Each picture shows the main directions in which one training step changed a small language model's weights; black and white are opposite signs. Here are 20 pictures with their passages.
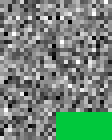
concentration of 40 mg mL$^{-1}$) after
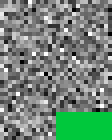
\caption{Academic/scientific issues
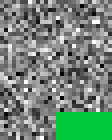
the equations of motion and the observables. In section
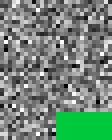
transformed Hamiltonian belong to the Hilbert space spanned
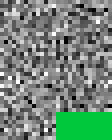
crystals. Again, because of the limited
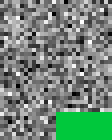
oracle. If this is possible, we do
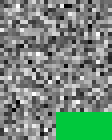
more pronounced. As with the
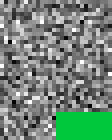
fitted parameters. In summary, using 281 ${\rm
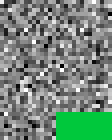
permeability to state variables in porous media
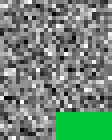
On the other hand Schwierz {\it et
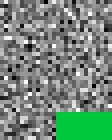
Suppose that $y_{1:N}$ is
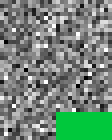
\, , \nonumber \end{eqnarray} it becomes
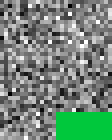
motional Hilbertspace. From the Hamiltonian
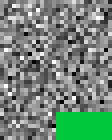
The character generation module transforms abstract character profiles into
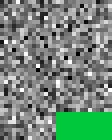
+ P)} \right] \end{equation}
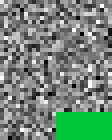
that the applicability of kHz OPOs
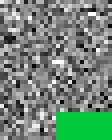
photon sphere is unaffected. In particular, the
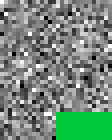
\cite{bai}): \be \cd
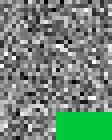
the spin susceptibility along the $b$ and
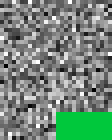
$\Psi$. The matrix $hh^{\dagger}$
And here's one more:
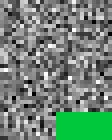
a perihelion time within 5\,Myr
